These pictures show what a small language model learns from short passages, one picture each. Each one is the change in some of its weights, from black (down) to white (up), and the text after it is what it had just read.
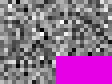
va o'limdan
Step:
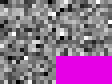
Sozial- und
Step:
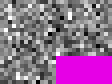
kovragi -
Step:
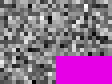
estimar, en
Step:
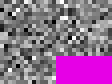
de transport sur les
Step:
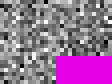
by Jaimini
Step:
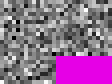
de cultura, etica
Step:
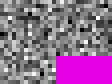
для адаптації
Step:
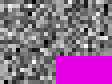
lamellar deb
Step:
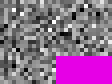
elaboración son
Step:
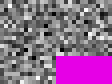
silencioso das
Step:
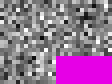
жорий этиш
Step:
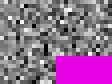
é necessário
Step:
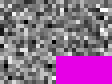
shayx Jalol
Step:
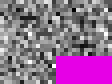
Вона подає
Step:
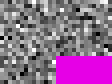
обмотках в
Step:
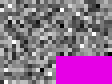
aplicações para uma
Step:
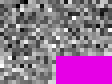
Nistiwati juga
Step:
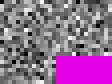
í sömu
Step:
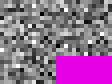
riba dalam utang
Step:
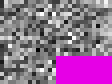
X., Yanga,
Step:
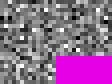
à résoudre des
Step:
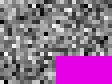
Medical University
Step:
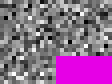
boshlab har
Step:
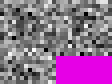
системах реального
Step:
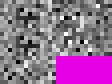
ефективного та
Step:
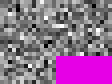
desse mercado no
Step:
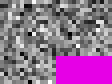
el preprint
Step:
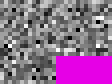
H, Zhu
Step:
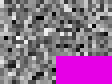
Ular o'z
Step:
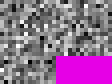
& Barrett
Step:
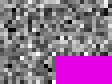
German. The
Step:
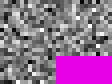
I caregivers del
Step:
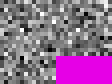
д. Вохна
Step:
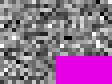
de México
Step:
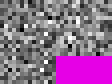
hukumat va
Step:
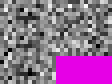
безпеки та
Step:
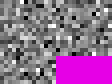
desde uma remoção
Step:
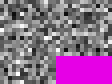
donne la priorité
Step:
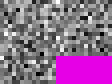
turli usullarda
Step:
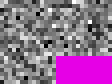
desde a década
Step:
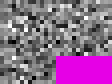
un nouveau
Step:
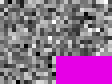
конвенции о
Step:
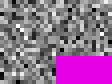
Fotima va
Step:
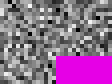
ordres sociaux
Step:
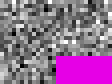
il Menologium
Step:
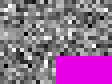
estas actividades no
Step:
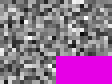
y; la sociedad
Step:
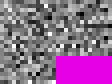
sistema de saúde
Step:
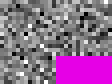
- зарурий
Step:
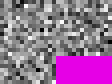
va yuvishlashga
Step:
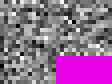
de forma repetida
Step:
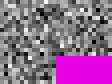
dois pacientes
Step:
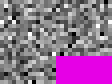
y de forma positiva
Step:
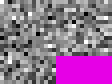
- Aʼnaviy
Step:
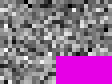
va yuridik
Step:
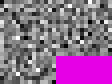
el conocimiento y
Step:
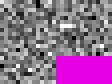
the protection of
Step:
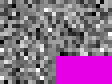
residenciais não
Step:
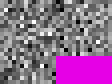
III, XIII
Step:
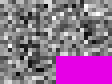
готовності до
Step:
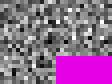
an Elsevier
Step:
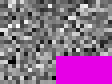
not returned
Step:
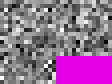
zamanlı geri
